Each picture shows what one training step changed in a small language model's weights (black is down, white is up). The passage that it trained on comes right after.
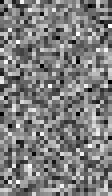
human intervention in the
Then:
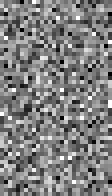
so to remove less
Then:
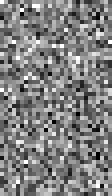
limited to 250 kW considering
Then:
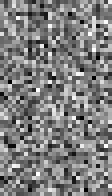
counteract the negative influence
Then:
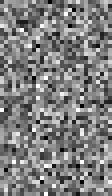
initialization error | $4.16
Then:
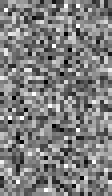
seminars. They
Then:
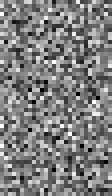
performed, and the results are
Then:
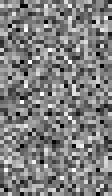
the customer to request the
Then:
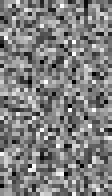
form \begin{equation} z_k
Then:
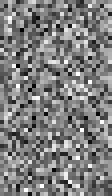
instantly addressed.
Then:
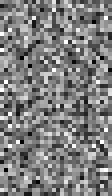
the case of oscillatory
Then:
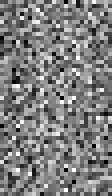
reach and how much of that space
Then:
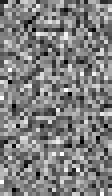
detail magnetic and structural
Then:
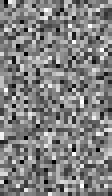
phase is not π, rather
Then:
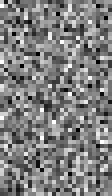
the same for all years) and the
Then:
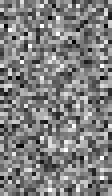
review on a 1-4 scale,
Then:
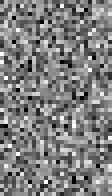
limit $y \rightarrow 1$, in
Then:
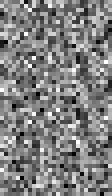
\rightarrow \infty$ and while
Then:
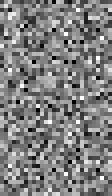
simulations are similar to data,
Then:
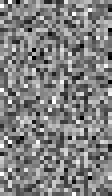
the different values of the shape parameter
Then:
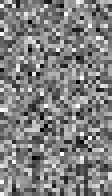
bigger cells and the long period
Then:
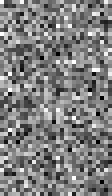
to the enormous range of
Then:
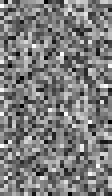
the solution of the issue in the
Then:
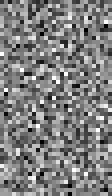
been used. When we take
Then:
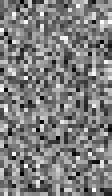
don’t know mothers.
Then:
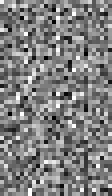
alloy in T6 condition
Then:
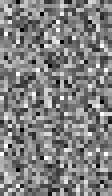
M. Nielsen and M.
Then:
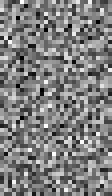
are similar to those reported in
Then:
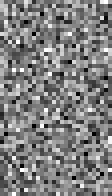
concentration. At this
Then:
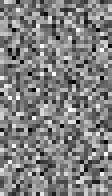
risk factors, as well as
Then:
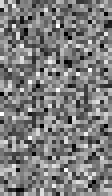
IF in about 31.5%
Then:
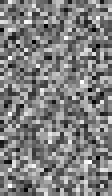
definition of the spin
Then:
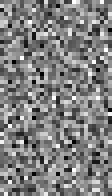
on oxidation with bromine
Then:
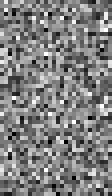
and varying with respect to
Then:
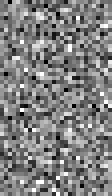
H.~C.~Cheng and
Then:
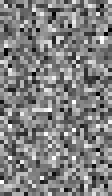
mass effects are absorbed into the
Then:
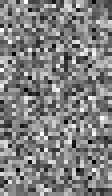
passive, and afraid
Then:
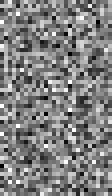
a part of specifications in the product
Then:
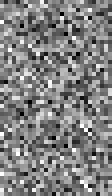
since it enhances the
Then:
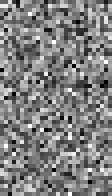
the total pixel value is not
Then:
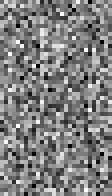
first basic question regards
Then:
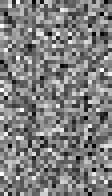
mE)$. Other states are
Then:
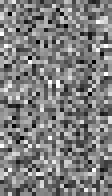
and shear or a sphere under
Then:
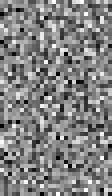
nanocomposite by
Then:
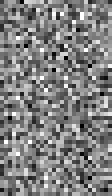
since death from the analysis of the
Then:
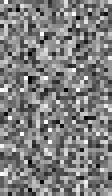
(1997). The individuals presented
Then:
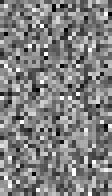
points of a high-dimensional
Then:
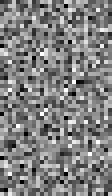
geographical scope to
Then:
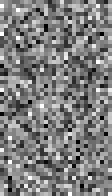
and significant overall motions,
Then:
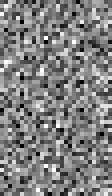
for any $C'\in
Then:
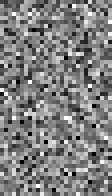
scaling in a heavy
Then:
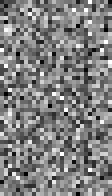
nature utilizing both
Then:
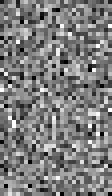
of imitation, the concern
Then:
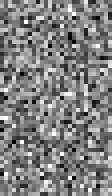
be frank, it is high time
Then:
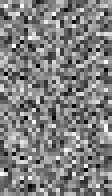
Period. Iron Age
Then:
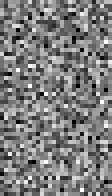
High Energy, Optical,
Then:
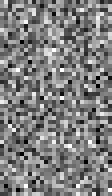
detector must remain reliable under
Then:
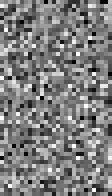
of the beam. This ensures
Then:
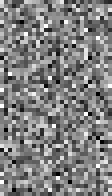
to give Benue people and
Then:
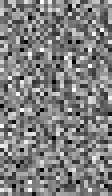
for oil and protein,
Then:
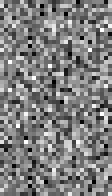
concrete, lightweight
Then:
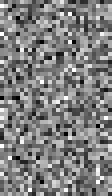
topological constant that can be $\pm
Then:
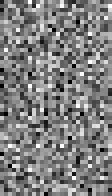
change an organization [9].
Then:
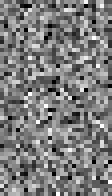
& Großberger,
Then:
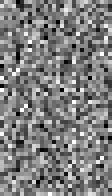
Its core improvement lies
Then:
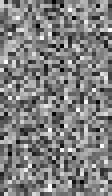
GEM foil was created in
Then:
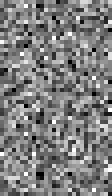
\imath \partial_z
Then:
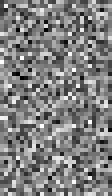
produces a cosmological constant like term
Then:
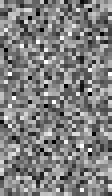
After labelling, the data
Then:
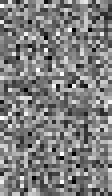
the aforementioned
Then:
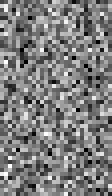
Relative clauses are introduced
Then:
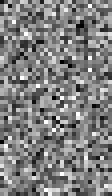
gap time $j$;
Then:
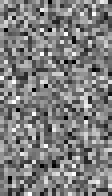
ensures that the input
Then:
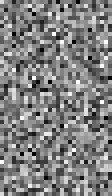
Teacher Training
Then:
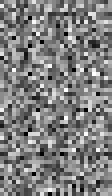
storyline, well chosen
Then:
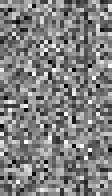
of the material and to retain its functions
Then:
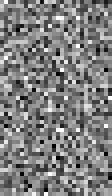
recommends the need for
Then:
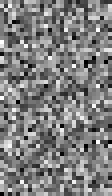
node, together with its
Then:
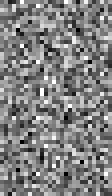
region and 9391 counts in
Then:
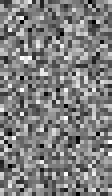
The animal ethics
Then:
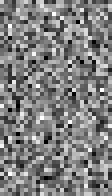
described in the previous subsection until
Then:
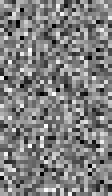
rotor as well as turbulent
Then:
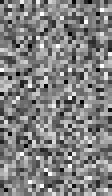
have adopted a precise
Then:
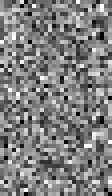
was readily available,
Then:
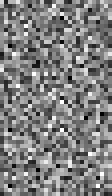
Hanson, R.},
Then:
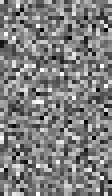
\Big] \end{eqnarray} where
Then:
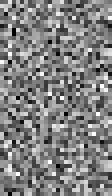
Shown are the expected
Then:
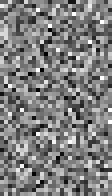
component. The limits of the
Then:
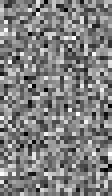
tube was used. In the
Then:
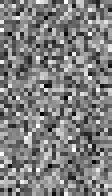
that rotate clockwise and the
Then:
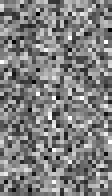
and Fig. 6 respectively. In Table
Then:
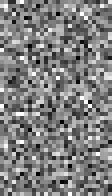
since it is not possible to predict
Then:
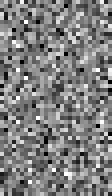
environmental conditions is desired,
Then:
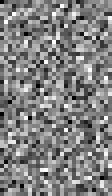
of Ratio Labelled
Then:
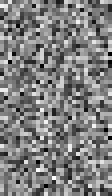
as an intermediate representation for
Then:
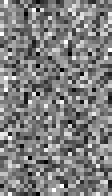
see orientation, one needs
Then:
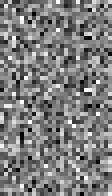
to train the baselines.
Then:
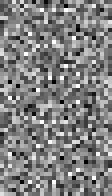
his polarizers in two
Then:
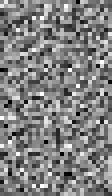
below 180~K to a
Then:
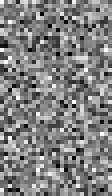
B a challenge such as defined
